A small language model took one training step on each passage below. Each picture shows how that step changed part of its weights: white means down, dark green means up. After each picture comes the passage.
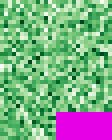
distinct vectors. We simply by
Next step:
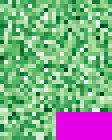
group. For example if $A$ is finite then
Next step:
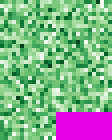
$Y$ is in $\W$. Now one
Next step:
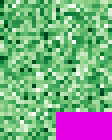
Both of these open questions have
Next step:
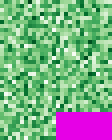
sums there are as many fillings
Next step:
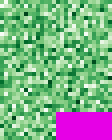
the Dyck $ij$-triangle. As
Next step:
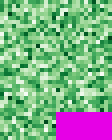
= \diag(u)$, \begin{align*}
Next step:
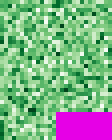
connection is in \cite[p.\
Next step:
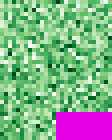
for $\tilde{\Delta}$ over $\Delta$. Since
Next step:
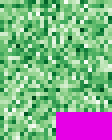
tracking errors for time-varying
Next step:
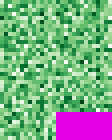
Journal on Matrix Analysis
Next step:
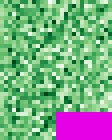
is a supremum of elements of
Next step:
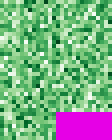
geophysical imaging.
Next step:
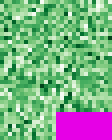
column vector, unless specified
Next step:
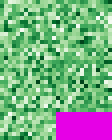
the lines are real. \proof We can choose
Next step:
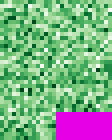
alternating knots $\alpha(K)
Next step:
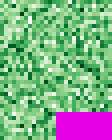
a bounded, bilinear form satisfying the following two
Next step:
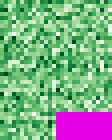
It is also worth mentioning that the
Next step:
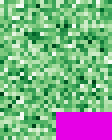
the Professor Nesenyuk
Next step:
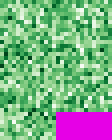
Figure \ref{fig:rectangle})
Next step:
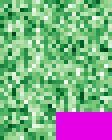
Tian. \newblock {Smoothing
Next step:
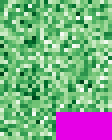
derivations of the coalgebra $C$ form a
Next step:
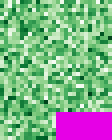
vertices from $Z$. We may assume by the
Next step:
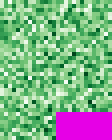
is a 2-tensor. (This is the same
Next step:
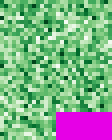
and the following stationarity conditions hold
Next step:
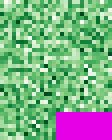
tensor has a solution for every $q\in
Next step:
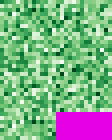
an $H_i$-admissible
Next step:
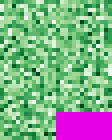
thus concluding the proof of the Proposition.
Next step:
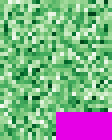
are the subgroups of $P$, with morphisms
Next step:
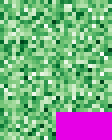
conjugating the geodesic
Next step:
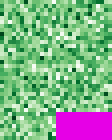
signature of the wallpaper group. The
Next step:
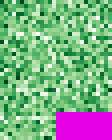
deviation results. If $x$ is
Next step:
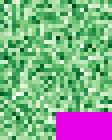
$F$-étoile.} En
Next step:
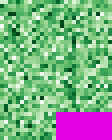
For the second term of the right hand side of
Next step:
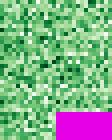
NE fails already for
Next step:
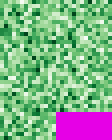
are of the form \begin{equation}
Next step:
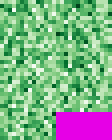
without any supervision from the
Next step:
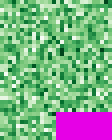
refutations and arguments included in
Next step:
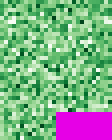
within the bounds and move toward
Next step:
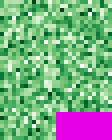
an almost perfect matching
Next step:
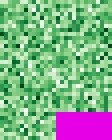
of (\ref{paretotail}),
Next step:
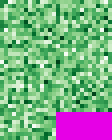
the case $y\ge y_1$ and get
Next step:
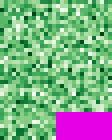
a torus $T$, $\alpha$ is a
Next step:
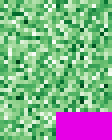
} \tl_map_inline:nn
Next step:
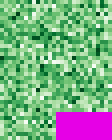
regularized SSF $\xi_{p}(\lambda)
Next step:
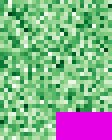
that the Fourier basis (of
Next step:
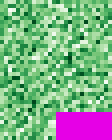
graphs, the para-line graph of a regular
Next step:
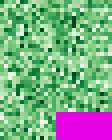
X\mathcal J$. We have $\frak g =
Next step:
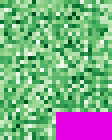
Minneapolis, MN,
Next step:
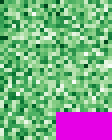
partie de gauche comme
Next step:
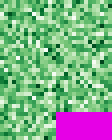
and eager (as soon as possible)
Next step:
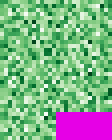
or 1 as the last entry (or as
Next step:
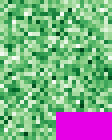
deals with the geometry of probability distributions,
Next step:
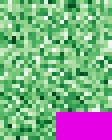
of assumptions. One of them is that
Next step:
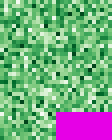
H$, where $q\neq p$ and
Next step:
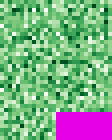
\eqref{third_2} and the
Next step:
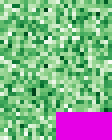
represented on a Hilbert space $H$.
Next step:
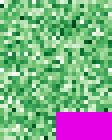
0\times xR\longrightarrow 0$$ where
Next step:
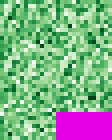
is linear in a neighborhood of the
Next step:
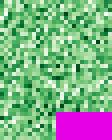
least one point of $\cX_n$ lies in
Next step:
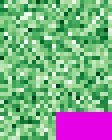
Proof:} (a) All
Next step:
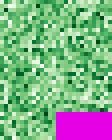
combined with the Mostowski
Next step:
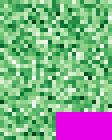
However, the proof is much simpler
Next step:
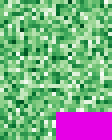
vertices more in $N_u(e)$ than
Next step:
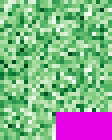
and show how it is related to those
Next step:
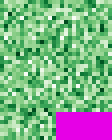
uses PV scenarios generated by
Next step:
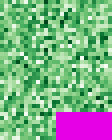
means applying the left adjoint functor, and
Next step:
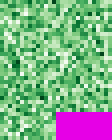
image under the (inverse of the)
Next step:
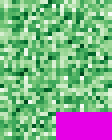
convex closed curve of length $\ell$ and
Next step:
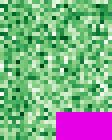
immunization services?
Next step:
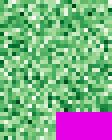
\end{equation} solves the partial differential
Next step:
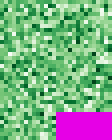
$\abs{\varphi_b(a)} \geq
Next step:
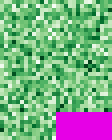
in Science and Education}~/
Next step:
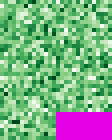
then the only right triangle that tiles
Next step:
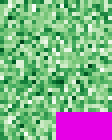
is expected. The $11/32$
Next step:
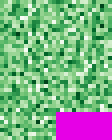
and if and only if the cone of $f$
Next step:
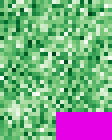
Y\rightrightarrows Y$ for the corresponding projection
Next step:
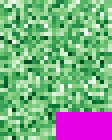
Fredholm. \begin{theorem} A
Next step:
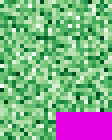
\end{equation*} Combining these
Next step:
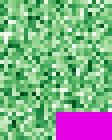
is $\rho $ (and, by Theorem
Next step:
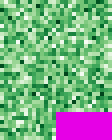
and Hamiltonian Dynamics},
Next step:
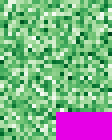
denote the set of those vertices by
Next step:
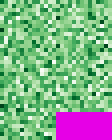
randomly generate $\E_k$ by
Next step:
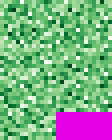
мы можем
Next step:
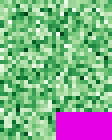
write $p$ for $\tilde n_\tau$ and
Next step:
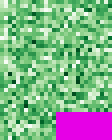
role in the iterative thresholding
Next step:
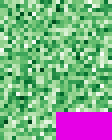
an evolution equation which deforms metrics on
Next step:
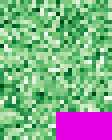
Att$_RM$ is a finite
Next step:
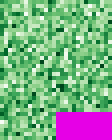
the origin is $1/2$.\\ Since
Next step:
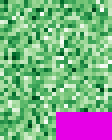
we have a fourth-order elliptic
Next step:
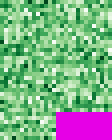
0 and let $\mu$ be a representing measure
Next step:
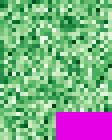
Chapter~14} for an
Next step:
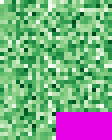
x\right) \right\vert \leq \kappa
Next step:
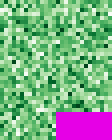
binomial coefficient. We also use a
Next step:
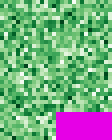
Moreover, if $2< q<\infty$ for
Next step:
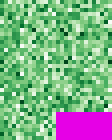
sense of \cite{MS2006},
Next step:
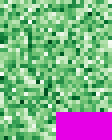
of $T_p$ (with the same
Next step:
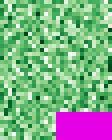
with suitable hypotheses on the
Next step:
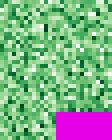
to the case of endoscopic triples
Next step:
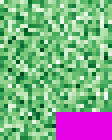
proof of (b). Let $J \subset
